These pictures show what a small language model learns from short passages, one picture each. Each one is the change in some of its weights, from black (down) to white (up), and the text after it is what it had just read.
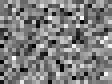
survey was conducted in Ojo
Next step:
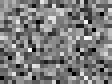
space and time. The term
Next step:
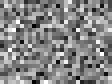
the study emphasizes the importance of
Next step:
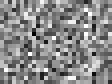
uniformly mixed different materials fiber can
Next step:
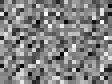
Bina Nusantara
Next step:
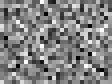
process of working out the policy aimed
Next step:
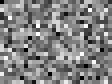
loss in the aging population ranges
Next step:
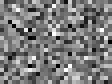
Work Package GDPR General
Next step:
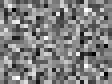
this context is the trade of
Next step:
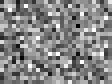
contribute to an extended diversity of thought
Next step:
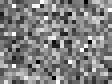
This step serves to gain an overview
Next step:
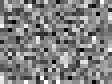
give learners more options and responsibilities
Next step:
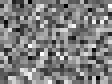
donepezil in different
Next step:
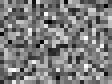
and practice related to promotion of
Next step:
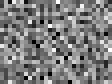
measured in overall and its three
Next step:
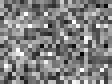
that the average of height, weight
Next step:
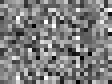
DWI. Lewis
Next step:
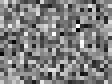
at the level of the project
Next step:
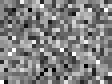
model powder compositions containing a
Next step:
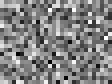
ratio Discussion All the participants are young
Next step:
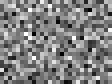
well optimized P3HT
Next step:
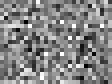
American parents compared to other ethnic groups
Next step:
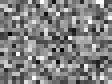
representations. Furthermore, using
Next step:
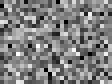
[36]. the calculation of the
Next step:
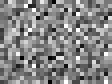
parameter for phase transitions in
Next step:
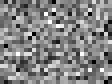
cardiorespiratory fitness
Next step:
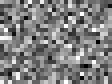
exponential growth in recent
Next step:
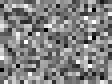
also constitute an essential determinant
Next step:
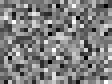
and 35 open-ended questions.
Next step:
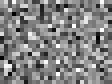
in using digital databases,
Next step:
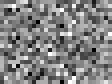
The Research Community The marine
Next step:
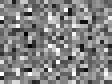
replenishing knowledge about the
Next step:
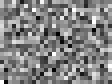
equipment power is performed at a maximum
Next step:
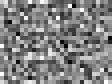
following: "Code" means
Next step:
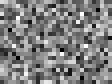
5% sucrose and
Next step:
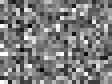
causality cannot be inferred
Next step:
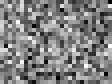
the database followed the standard principle of
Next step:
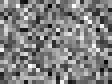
10 patients of CS group found
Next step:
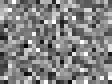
we are able to produce.
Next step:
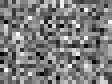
1-2% of our total
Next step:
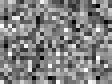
task card in order to perform
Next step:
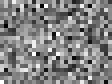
effect of a change in x on
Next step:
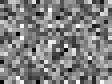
International Diabetes Federation
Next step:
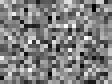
measurements of the flux of the
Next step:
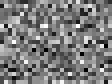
line with the progress of the project
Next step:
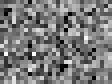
2,977 The quality of
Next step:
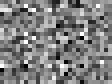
constraints, permissions,
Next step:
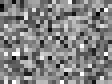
study Cretaceous Late
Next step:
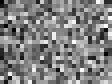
local (pedon) to
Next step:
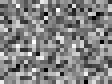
tailor them to specific datasets.
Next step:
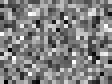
an autoclave according to
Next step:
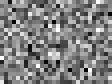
following a flexible schema that
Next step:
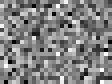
device, typically a single board
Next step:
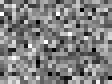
The measurements have shown that corner
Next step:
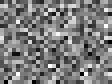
Budoff MJ, et
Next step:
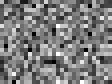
supervision of teaching and learning events
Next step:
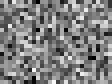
in the UK per year) and
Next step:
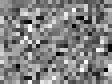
very small amount of fillers
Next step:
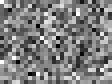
10. Soprano
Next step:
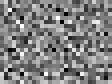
to establish that museum education represents the
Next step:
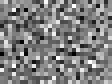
Office to inquire about
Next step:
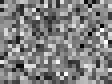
coagulans*, including
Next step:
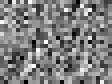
occurs outside of seizure
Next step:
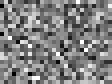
or even its size¹⁶ are
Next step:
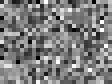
Innovationen bewertet.
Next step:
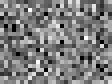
1 For a further insight of the
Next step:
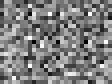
extracting the contextual meaning of
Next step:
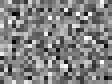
hours, self-identity of
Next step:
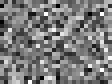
os efeitos
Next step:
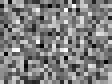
and direct application to the wound
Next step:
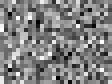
display the students' video images and
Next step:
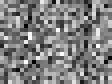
audience. Her wordings
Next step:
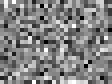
on the cardiovascular system's complexity
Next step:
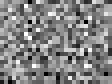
improve the application of this widely used
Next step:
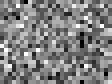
patients of the I group, significantly
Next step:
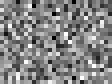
proxied by GDP per
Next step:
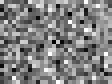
Growth Low Population
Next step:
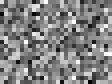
the locals. Try to
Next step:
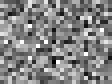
monitor visitor activity. An online
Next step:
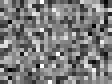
Control of Permanent
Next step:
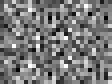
of Na, K, and
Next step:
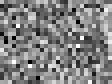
The contrast is raised using image
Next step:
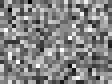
in 250ml flasks containing
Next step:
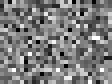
has the core rotation and
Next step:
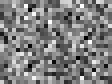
. Precipitation peak was
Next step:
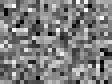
The formula for sustainability reporting is as
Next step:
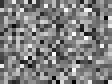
of ERASMUS+
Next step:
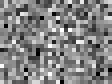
as a Neo4j property
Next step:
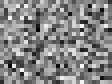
substances. The protein content increased
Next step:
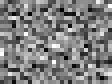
support and managed project progress.
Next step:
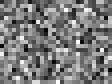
of times a voter has
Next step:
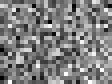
competitiveness of domestic goods and services in
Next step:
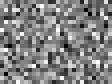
before demonetization Mean price per
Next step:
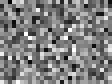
deploy and run arbitrary
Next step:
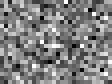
and a deficient ligand
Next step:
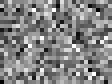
, respectively (Branco et
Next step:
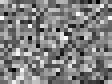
right diagnosis of LG tissue,
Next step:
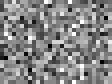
respectively. The mean of the variables
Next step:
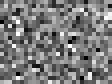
region and scaling their already existing
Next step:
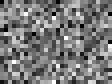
(MVA). In Saudi
